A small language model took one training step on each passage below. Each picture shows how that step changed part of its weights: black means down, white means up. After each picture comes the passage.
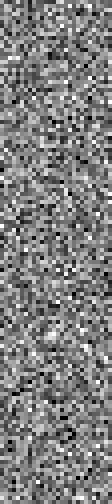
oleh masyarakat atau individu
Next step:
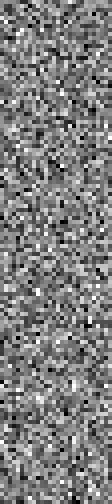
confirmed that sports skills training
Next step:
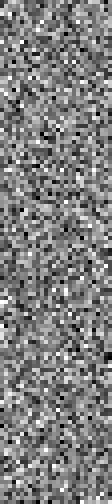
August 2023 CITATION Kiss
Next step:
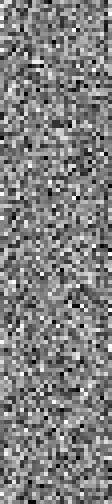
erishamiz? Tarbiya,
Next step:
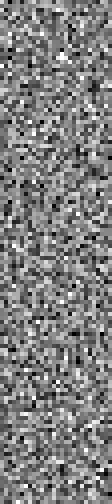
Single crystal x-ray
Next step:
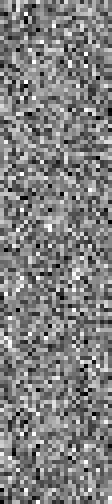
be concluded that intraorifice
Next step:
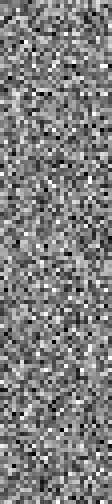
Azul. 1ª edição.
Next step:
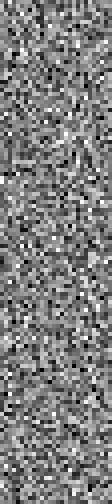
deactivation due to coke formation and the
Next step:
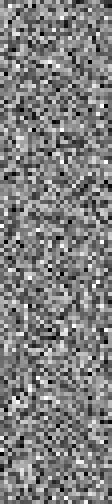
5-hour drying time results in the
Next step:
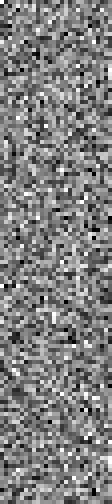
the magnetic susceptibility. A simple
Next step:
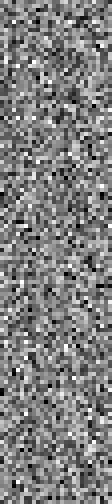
and the field out to this redshift -- these
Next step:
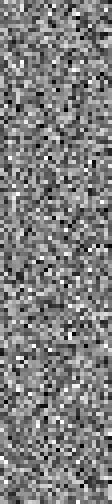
category cues. The test is based on
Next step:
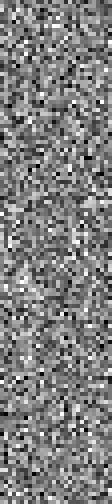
root angulation measurements in lateral skull
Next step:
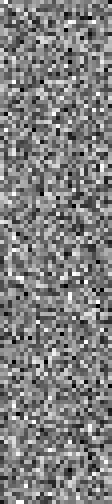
and transliteration, calques, and
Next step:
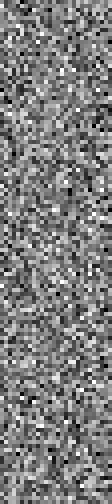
set of (compressed) equations based on the
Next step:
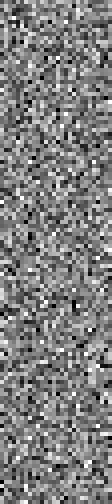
conduct a comprehensive analysis on the
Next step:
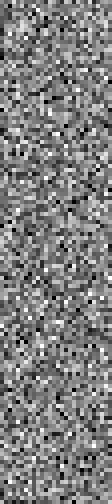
is consistent for every contributing node
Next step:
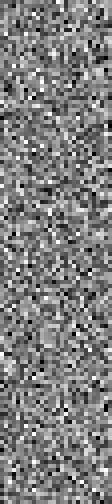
muntazam ravishda
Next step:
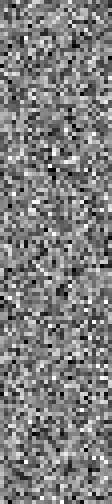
requirements (guaranteed,
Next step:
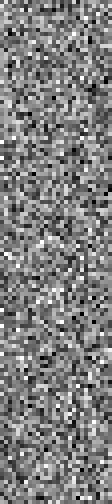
Considerando lo mencionado
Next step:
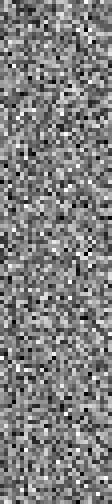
acid-base (electron
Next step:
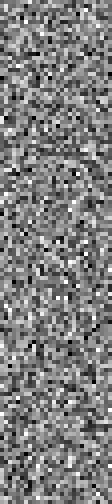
While the scalar perturbation of the
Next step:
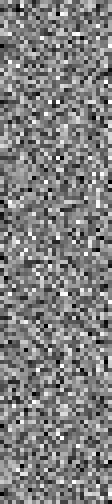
тузилиши // International
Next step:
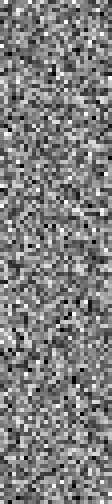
países más desarrollados del
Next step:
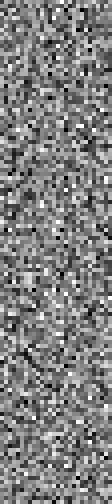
in the research fields of superconductivity and
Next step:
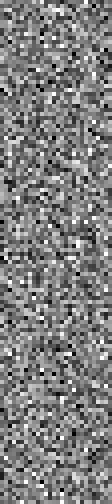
lege* berarti tindak
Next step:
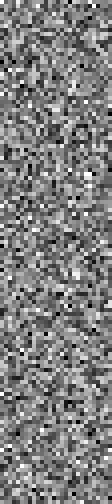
expanding cones as shown in Fig.
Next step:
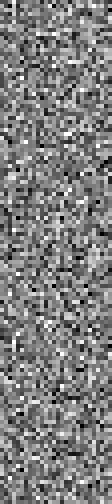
Fig.~\ref{fig:5} illustrates
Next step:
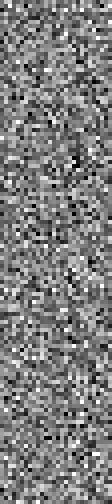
the ADS system. This will make it possible to
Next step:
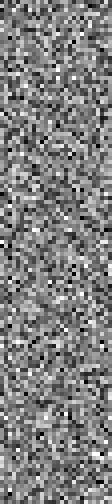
onset of charge order as a function of
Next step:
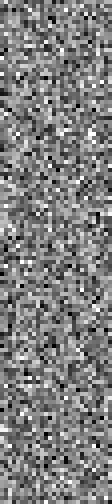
The recent decades in medical research especially
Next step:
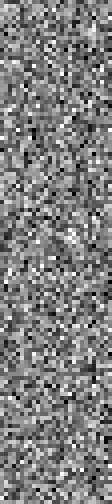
study designs supplemented with qualitative methods
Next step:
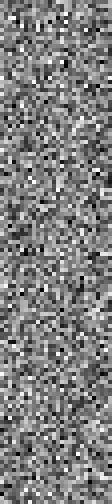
coefficients dictated by the
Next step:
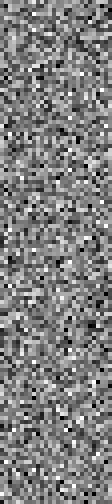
аудит, миллий ҳисоб
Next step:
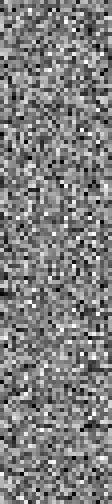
of 50 meter. Study was carried
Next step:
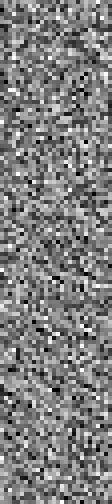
the perpendicular direction is also affected by
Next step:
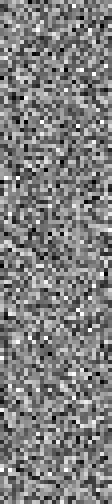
in Australian higher education".
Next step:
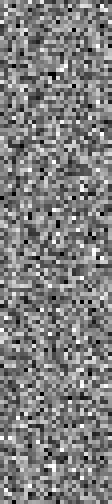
occurs, the critical loads of local
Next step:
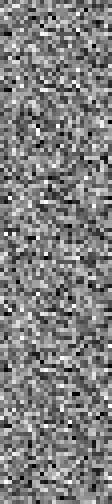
\end{align} where \begin{eqnarray}
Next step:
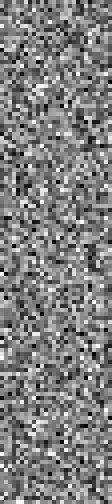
echo chambers and polarization dynamics in social
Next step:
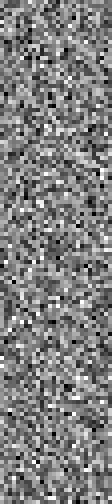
Characterization of the fracture surface.
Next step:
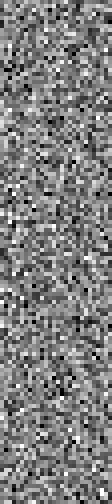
more Take action! - **Learn
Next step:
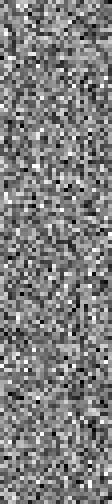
the cutoff, respectively. Considering
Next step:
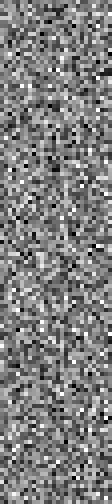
di lezione, ed infatti in
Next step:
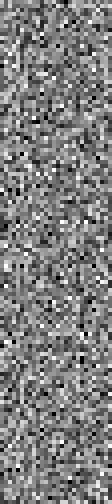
shikastlanganlik darajasi 12%
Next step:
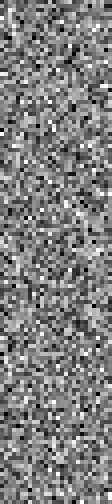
farmers highly experienced in
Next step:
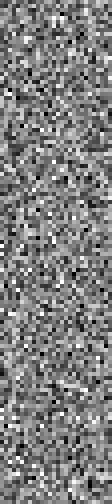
particularities, once they are highly
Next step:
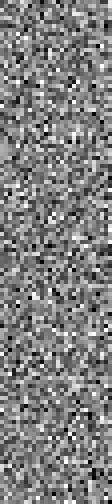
young individuals use and depend on their
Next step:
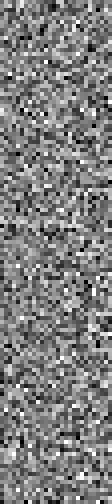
aromatic carbons bearing
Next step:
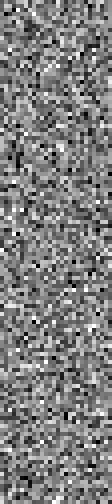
analyzed using a t-test. In
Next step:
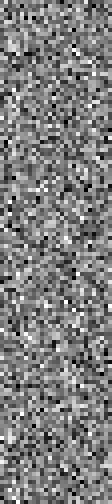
garantindo a saúde e o
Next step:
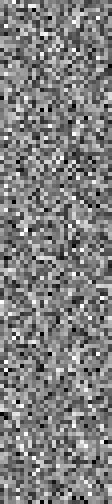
Л. В., Шурыгин
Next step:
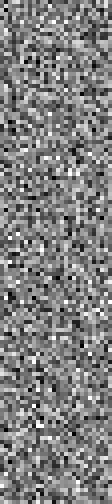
wavelength on the image formation. As shown in
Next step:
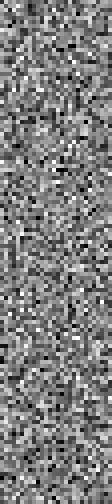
b) Intranucleoside
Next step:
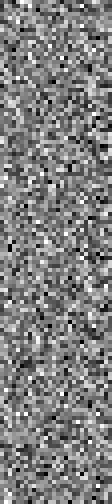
markets, and to connect crafts
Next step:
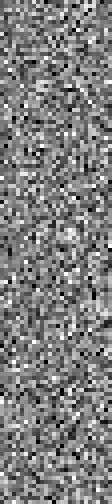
stably stratified ``radiative'' regions
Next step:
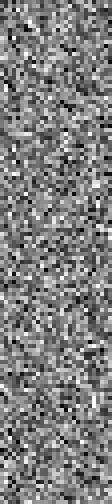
auditory modality functions. Even within
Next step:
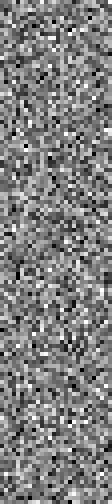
keragu-raguan serta
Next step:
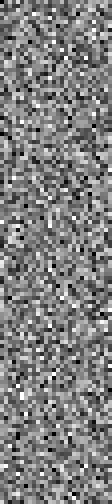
work is to obtain heat-resistant and
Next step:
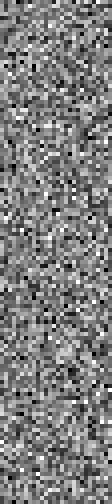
any previous enrichment in metals. In
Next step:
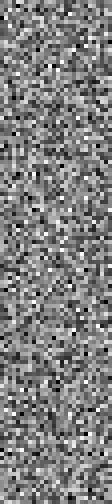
well as the additive integrals of energy and
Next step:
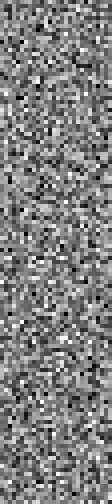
Amsallem et al. (2010),
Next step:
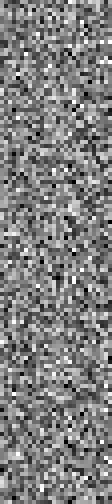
the main driver for this combination is
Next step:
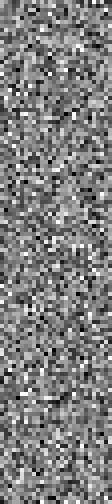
hospital with 20 beds, in
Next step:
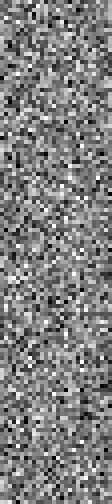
winning $M_p$ of
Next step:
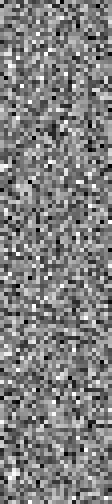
in the variant, while its secretion
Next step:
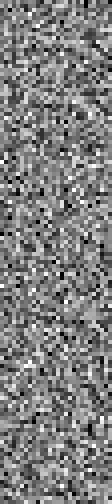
that the feedback they received on their
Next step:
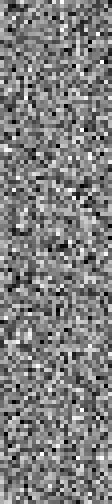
and the non-uniform placement of
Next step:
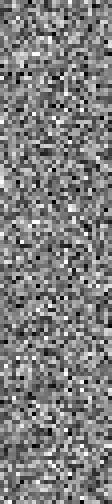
“LOYIHA USTIDA
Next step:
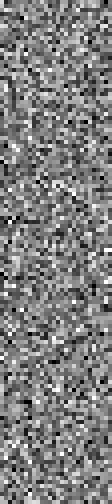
of epochs). For example, the loss
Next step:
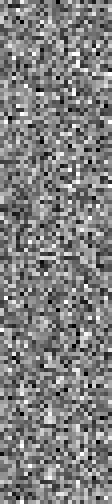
\bibitem{FAL97} G.
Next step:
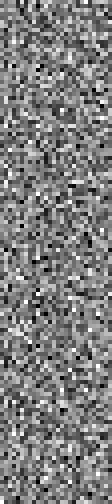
مبانی فکری او
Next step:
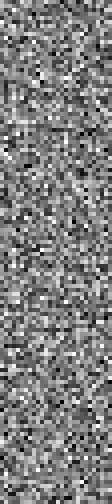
scale. The rest-frame--emission
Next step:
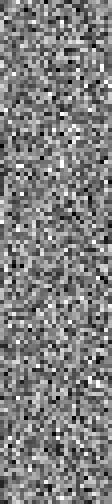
three Finnish forest sites with
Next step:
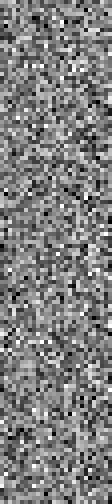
the academic flagship program
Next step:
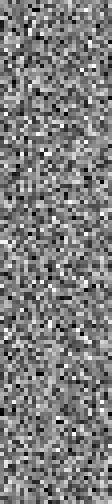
evaziga bajarildi.
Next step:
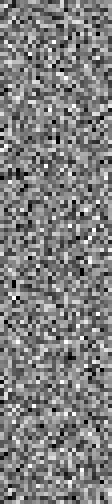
equivalence classes, each with a countably
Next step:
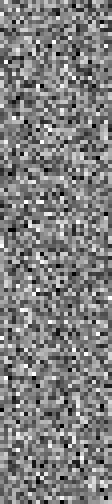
Thickness dependent apparent color of
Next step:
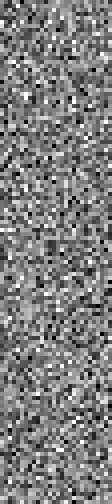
these faults amount to triangulating
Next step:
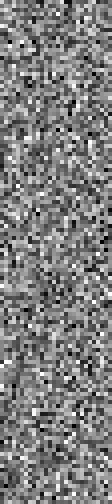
of an enterprise's personnel
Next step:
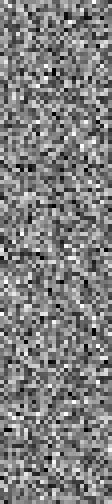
and 2% for tutorials.
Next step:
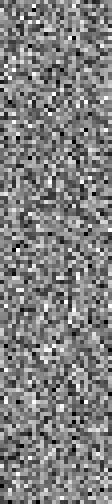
lack of any object's specific feature is a
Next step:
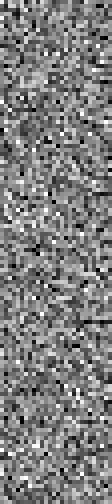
A : *I'm good* Gambar
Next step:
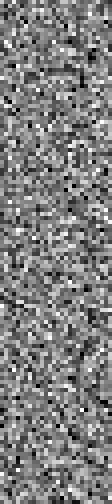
thus is shallow and not very expressive.
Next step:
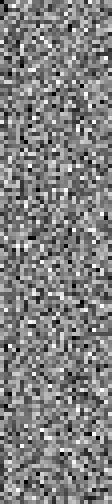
faktlar esa buyuk
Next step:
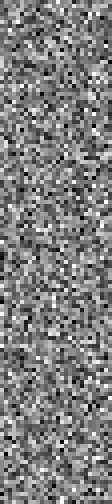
a organização e a ordem de
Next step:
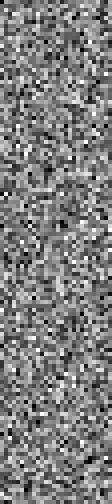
a 100, para una detallada explicación
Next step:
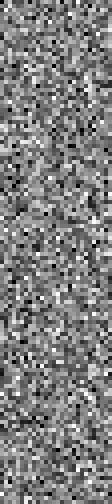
due to slippage of tendon
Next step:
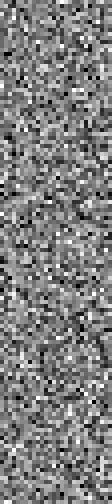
for high, medium, and low qualities,
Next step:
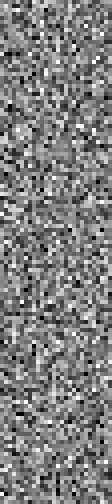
in Science Communication from the University of
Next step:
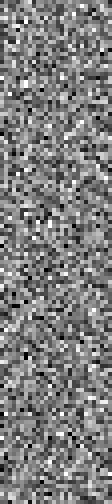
method helps to increase students' understanding when learning
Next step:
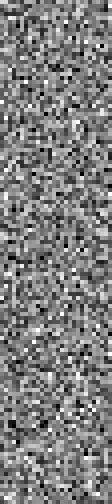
Fuzzy and Intelligent
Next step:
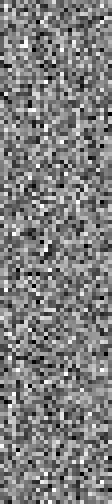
Electronic Business*, vol.
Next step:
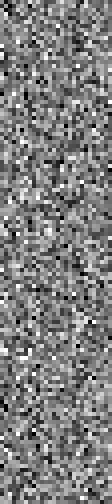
a maioria das pessoas que
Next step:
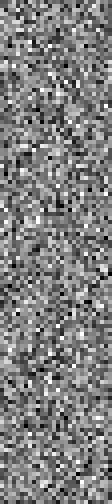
2º Quadrante ≥10
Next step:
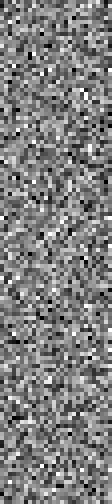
that, and to minimize the overall
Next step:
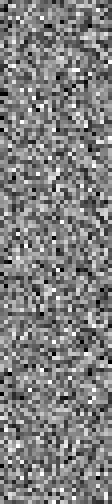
into four groups to work on the issues of
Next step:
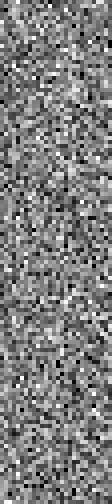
a um dispositivo móvel.
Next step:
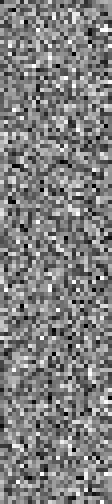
to continuously strengthen human resources for
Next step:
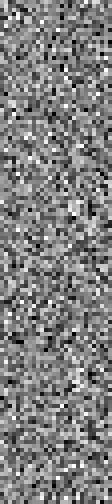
the bare gap value, it also triples
